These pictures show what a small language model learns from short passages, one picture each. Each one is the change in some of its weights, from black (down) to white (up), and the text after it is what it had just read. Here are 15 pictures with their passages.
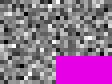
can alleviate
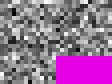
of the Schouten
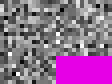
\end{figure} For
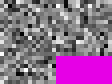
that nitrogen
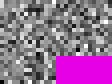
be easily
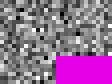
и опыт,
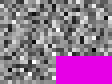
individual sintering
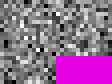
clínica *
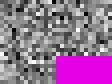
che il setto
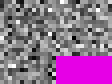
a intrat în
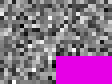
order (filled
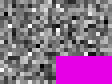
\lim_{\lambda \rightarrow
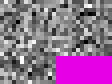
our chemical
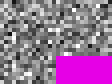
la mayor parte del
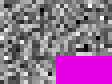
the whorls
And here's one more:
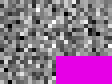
will focus on
